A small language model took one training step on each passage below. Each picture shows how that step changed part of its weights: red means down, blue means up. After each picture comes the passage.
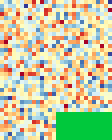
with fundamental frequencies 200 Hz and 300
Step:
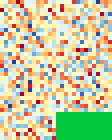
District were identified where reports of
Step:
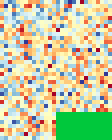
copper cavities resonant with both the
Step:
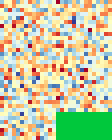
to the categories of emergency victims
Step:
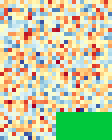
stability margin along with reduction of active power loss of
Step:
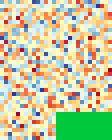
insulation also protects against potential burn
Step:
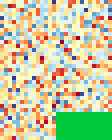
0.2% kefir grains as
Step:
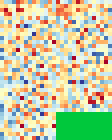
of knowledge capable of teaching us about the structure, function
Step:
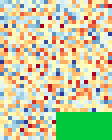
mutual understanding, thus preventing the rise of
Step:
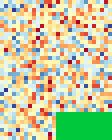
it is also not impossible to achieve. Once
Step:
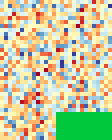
output found in the results file should be printed
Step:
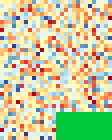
the decay of particle. However, the genuine
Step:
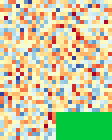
teaching of Jesus acknowledged the reality
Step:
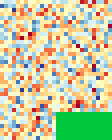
crash. For machine with limited resource, we recommend
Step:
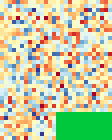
fully cured, any excess adhesive was
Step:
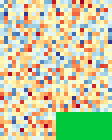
and Madagascar to build a sustainable and
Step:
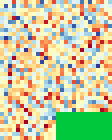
are all costs not directly associated with the production and sales
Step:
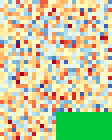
nearshore areas that are: - Owned by
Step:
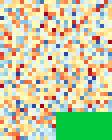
to be the first operative example in literature for explicit
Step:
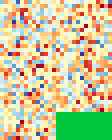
as “sharing” or “listening.”
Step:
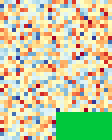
biofloc pond culture system of
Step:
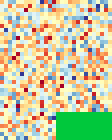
combinations assigned to the BCD and
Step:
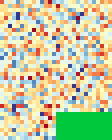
wastes. *Nigerian Journal of
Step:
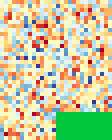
of new products, to enhance their image [11].
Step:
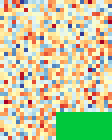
the XF-2 structural design. Test cases and
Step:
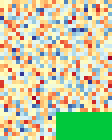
the service quality of recreational sports centers.
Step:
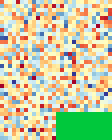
Set the character for approximate string search -
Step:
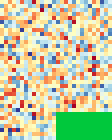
work environment improve employee performance: A literature review.
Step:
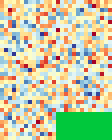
at scan rate 9 V/sec.
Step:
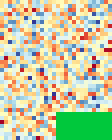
more effective than traditional treatments alone. Further extensive
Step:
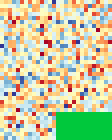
will be more interested if the fables are
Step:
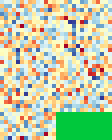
of antimycobacterially active agents. A
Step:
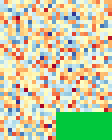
determines the list of system functions that should be provided to
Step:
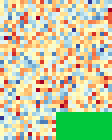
each migraine incident. The scale
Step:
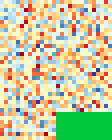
both *within* the same user and
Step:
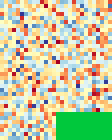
add number of items found and screened to
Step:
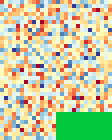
leaves the forest changed; it is no
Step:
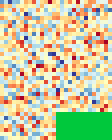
as a substrate), lactate
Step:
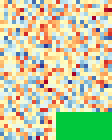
their body. In the incongruent conditions,
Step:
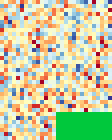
the project work, and they will be carried out through communication
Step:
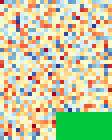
to the promotion of gender-justice in
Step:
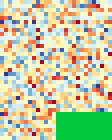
maintained that Africa is characterised by complex population
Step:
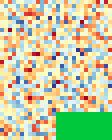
at Kapual Elementary School,
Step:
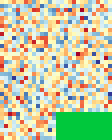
is a peptide mainly produced by brain
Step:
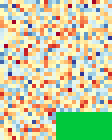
6], we mean those norms and conorms
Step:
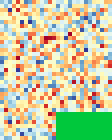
contracts, and work under high pressure to constantly
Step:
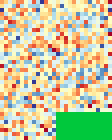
cases when the alert line was crossed, compared
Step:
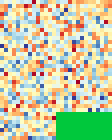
For example, Alice may trust
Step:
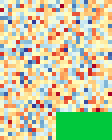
six barangays. Due to pandemic the school had
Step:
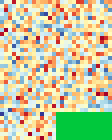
called for a design of an executable and shared
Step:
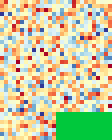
via a concurrency framework that hides them
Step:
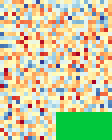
loin muscle 24 h after slaughter
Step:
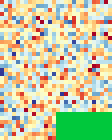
perform tasks and achieve the goals set (by the teacher
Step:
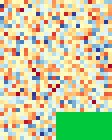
the proper questions that researchers should ask in the
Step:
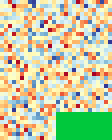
health; no adverse consequences have been documented.
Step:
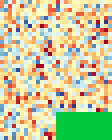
information society. In their case the most common access points
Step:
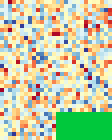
depletion in rocket exhaust
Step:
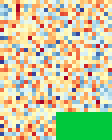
India Abstract To strike balance between the
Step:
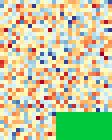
carried out. After the treatment, decomposition or
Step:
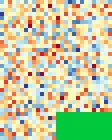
called Sewer Mining is gradually increasing in
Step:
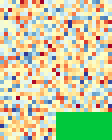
Rohit Lal, University of Alabama
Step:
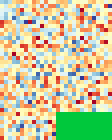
citizenship. Furthermore, it was a common opinion
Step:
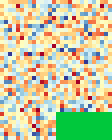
the hind legs may be cocked. The
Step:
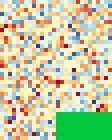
flavus*, *A. niger*,
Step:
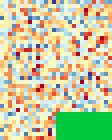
more attractive, and raise the quality of
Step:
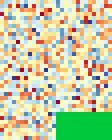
in lemon, it is found that every (100)
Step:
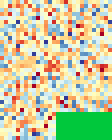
and the potential benefits to NASA of missions
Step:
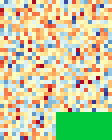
resources of DCC and RDNL to learn how
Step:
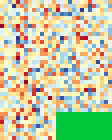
plants (see nlog.nl,
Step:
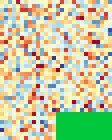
applications: (1) internal administrative functions, such as
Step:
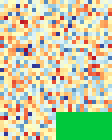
data reports at H. Adam Malik
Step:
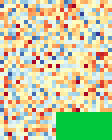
flour, butter, granulated
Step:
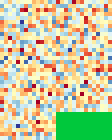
things like: - Just: "oh, that
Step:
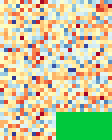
representing 46.1% of the sample size indicate
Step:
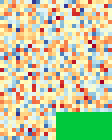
the impact categories. This is largely due to the
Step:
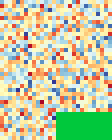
LD Editor. Also,
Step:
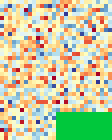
defined application field, which consists of treatments based on
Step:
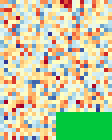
intervals. Discussions with Mark
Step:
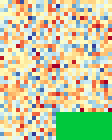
the daily flare activity through the 24 hours of
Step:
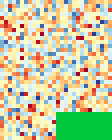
\mathbf{P} : (CALL PMAT
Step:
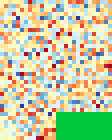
180 different species growing there. These include the
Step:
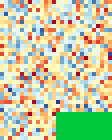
Elytra as wide as pronotum,
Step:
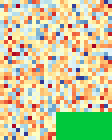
filtering or decomposition methods. The 9 framework
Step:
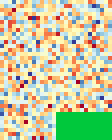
ecological effects is considered as Emerging Environmental
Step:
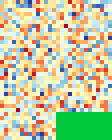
survive. Jay serves as a father
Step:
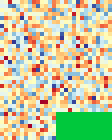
still suggests a moving point. The
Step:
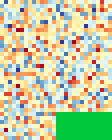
example, a quadratic B-spline
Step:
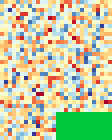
present in only one or few genomes. For example,
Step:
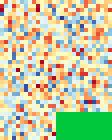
A₂ and catecholamines, resulting in
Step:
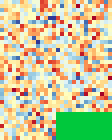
fast customer support, and low-priced
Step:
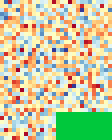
Universiti Teknologi MARA
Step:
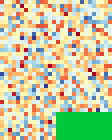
the increase in phytocenosis will help expand
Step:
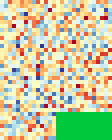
used. It is a symmetric similarity, and
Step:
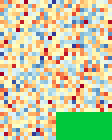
modulus a lot; the longitudinal
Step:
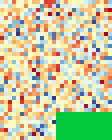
the most balanced overall profile, whereas
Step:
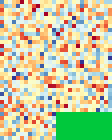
properties. Fig.1. (a) Schematic
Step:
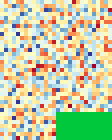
for banana type recognition to verify the
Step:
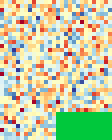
you may find interesting. Share of information collected
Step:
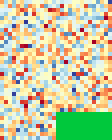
pilot: i.e. linking knowledge
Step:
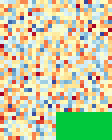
noted the need for a cultural lens when identifying and
